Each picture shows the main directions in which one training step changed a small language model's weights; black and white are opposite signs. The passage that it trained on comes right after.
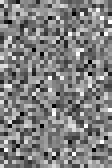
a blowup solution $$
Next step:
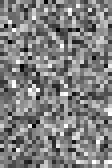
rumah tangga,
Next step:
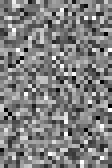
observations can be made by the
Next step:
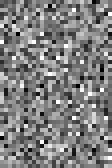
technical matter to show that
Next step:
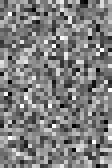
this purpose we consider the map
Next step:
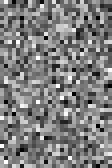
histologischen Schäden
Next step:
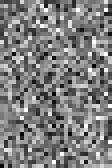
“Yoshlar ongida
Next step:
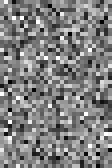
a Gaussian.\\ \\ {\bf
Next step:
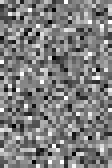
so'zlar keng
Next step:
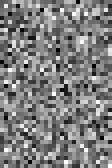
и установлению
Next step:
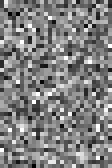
ichida leksik,
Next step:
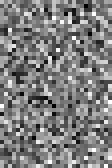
for all isotropic measures on
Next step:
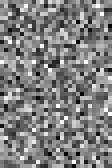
prove the necessity of it and
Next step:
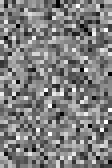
er baseret på
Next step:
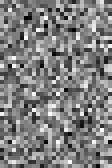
etilgan boshqaruvning
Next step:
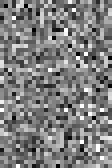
to Theorem 2.4 in
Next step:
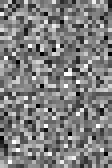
chaque composante minimale
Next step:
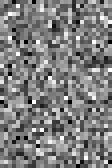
e disinvolto, e
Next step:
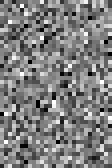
FA Arxeologiya
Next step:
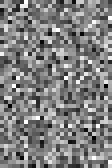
Con base en lo anterior se
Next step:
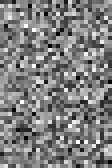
Neumann problem, if
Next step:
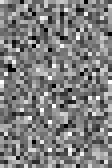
olmoshlarining shaxs
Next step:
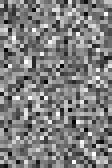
So the position of the elephant
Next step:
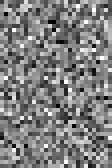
are defined by line integrals in
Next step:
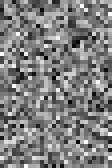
данного подхода может
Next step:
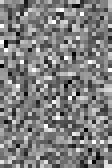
construction of gradings}.
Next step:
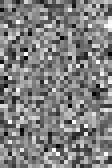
deben tener en cuenta
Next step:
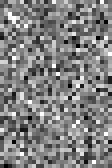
is proposed, from the optimality
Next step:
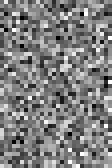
bibliográfica, analisam
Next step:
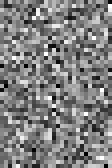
ilgari suriladi.
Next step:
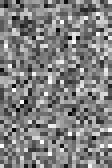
multi-agent system optimization
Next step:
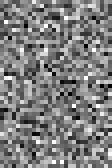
scheme based on the parametrization
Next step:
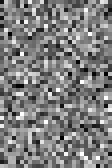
dinámicas grupales y
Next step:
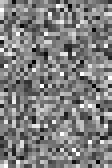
point to the unique cube containing
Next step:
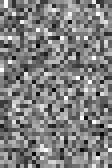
Divisi, dan dapat
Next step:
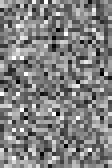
a multi-proxy bus
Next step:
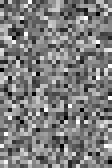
bahasa Inggris dan
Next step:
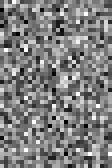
да си осигурят
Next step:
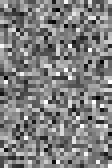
в сотні разів
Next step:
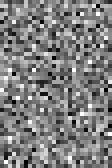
$G$ defined on a
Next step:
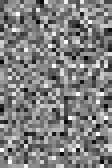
bosqichga olib
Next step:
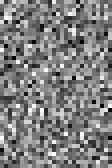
triangle can be obtained from
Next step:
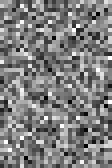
en esos centros las
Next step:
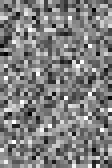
oder desinformierende
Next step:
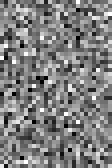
stochastic Euler-Poincaré
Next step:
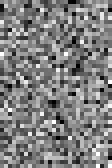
ele fica virado de
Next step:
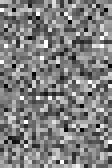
yutuqlari va boshqa
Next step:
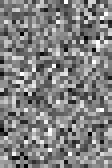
розвитку студентів,
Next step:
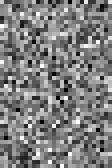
sintomas, que pode
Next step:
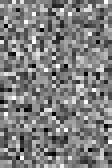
Cartesian grid-based boundary
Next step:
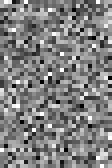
belajar 5E tanpa
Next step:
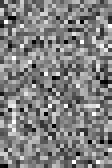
is easy to compute directly from the
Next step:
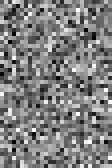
дату погашення
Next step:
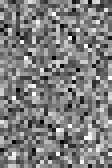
be the fixed point subalgebra with
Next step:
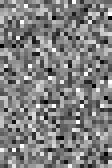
inspección de sitio
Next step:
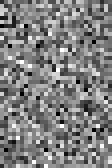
\frac{\prod_{i =
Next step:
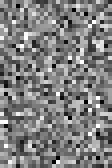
and 4 in the defining formula
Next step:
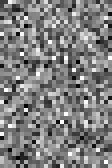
\end{equation*} Thus,
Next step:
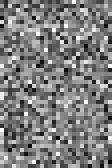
optimal solution of (P), it
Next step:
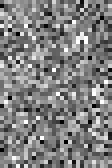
университета, г.
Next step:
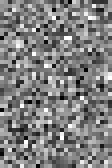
En la actualidad, la
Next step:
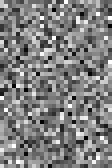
leakage in recreational
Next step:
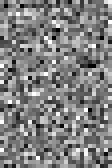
согласились с
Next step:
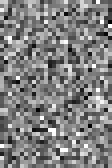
graphs. We delay definitions for
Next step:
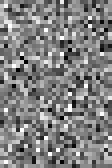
o'sishidan orqada
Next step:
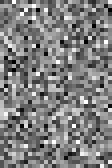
în afara partidului și
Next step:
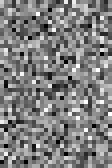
wäre dieser auch
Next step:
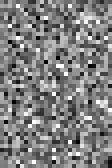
matrix polynomials find their role in applications
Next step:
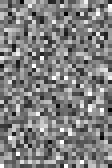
$Y$ was observed in
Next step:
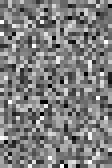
of $C'$ in two
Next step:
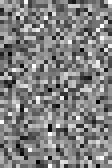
\PA\ has arbitrarily
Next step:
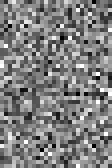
dus te hooge
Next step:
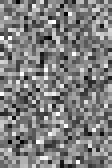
sola nuez, para
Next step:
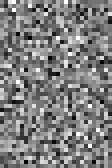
um melhor contato com a
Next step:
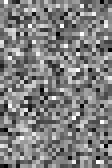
proceed further, we will fix the
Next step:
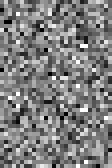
foram testadas na Casa
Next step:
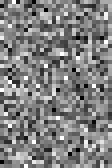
psychological sciences,
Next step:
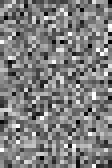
Teknik Mesin
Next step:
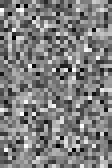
flows, keeping all
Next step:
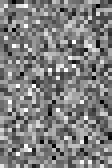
is inaccessible.
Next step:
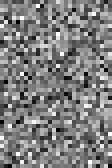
not contain a non-zero left
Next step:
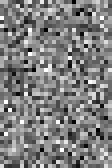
a (conjectural) upper
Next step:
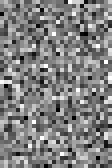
The last module corresponds to a partition
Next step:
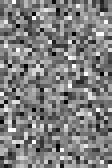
is a hypernova, then
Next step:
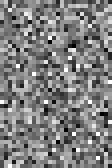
of the matrix $\V$
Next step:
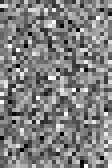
in carbon emissions and
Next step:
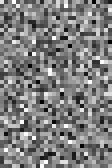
el terreno legal está
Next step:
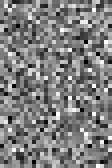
they are having a lot of
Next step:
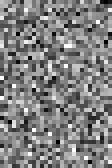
language, the types of
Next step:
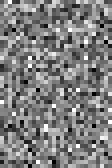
Fuente: Elaboración
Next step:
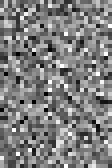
o-graphs as in
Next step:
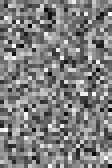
and $x \in X$
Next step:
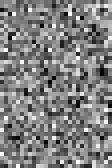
de características comunes de
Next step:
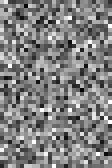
addicional del CVS
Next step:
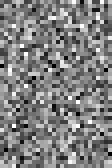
the complement of this region, we
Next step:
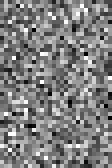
у 50 человек,
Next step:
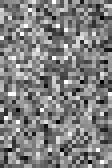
Изв. РАН.
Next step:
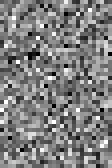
If we would like to omit
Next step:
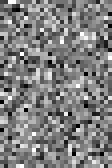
\end{equation} Now we
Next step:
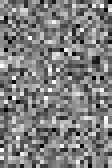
se haya llevado a
